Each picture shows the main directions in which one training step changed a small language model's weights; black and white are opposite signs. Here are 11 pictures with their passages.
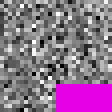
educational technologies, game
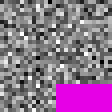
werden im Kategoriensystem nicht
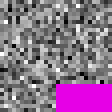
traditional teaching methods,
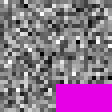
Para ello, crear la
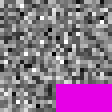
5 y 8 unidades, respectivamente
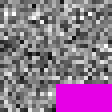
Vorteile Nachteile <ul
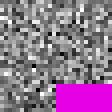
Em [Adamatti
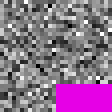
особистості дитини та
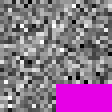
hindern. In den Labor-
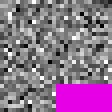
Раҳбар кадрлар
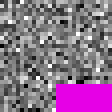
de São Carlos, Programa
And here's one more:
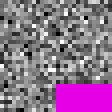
tingkat kematian
